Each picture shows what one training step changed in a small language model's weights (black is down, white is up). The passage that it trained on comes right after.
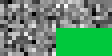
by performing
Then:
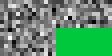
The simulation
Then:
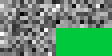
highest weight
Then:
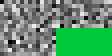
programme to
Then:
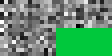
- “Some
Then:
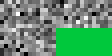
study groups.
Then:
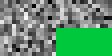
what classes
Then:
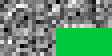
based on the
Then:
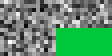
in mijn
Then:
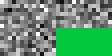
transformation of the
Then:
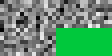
inclusion in
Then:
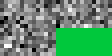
methods on the
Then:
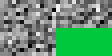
provided, for
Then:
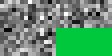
as less
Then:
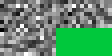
represented by
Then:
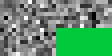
check that for
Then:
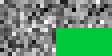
We leverage
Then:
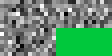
years as
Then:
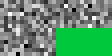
is indicated
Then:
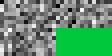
requires a
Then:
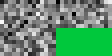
points} \noindent
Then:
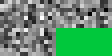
1 less
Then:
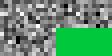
humour as
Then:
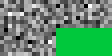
is free from
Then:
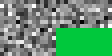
follows, as is
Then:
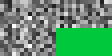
to other maps
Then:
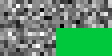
the request
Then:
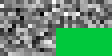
is stable as
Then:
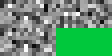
is convex
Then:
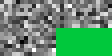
work team,
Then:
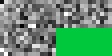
in gazons
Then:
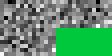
shown that
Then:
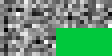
such result is not
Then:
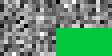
models are
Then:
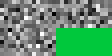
also includes
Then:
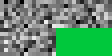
each parent.
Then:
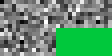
one used to prove
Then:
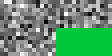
alternative to
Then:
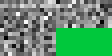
place in
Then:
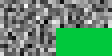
of a common
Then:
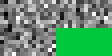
qui correspond à
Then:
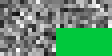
NH of
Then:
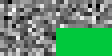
N$ and
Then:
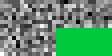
by the upper
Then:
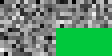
la información
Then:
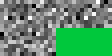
\leq k <
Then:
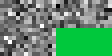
; {\mathbb
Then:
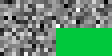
that one can
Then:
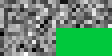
of each family of
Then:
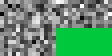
conta que a
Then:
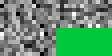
cloud or
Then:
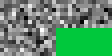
which commit
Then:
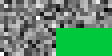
α are
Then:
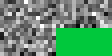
\item It is
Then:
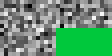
in view of
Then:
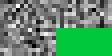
bundles by
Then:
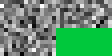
of a mid
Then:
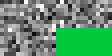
are used to
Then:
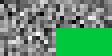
hours -
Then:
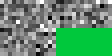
| pair |
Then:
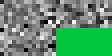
exists q' so
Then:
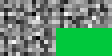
n$ in
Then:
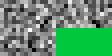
of stress
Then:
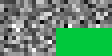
implement new
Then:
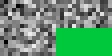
con una p de
